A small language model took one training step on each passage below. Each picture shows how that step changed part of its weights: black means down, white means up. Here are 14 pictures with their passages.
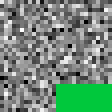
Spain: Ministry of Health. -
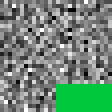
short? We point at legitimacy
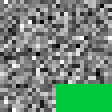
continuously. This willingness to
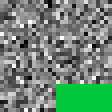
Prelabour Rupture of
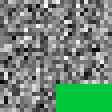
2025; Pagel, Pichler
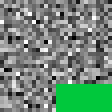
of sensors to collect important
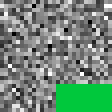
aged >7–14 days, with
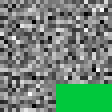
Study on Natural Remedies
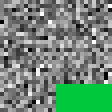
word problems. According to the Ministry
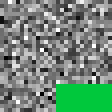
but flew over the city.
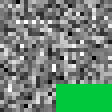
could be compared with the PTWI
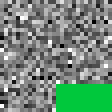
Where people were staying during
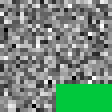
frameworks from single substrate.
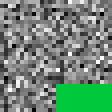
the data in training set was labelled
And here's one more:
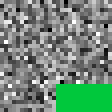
on the therapeutic outcome was
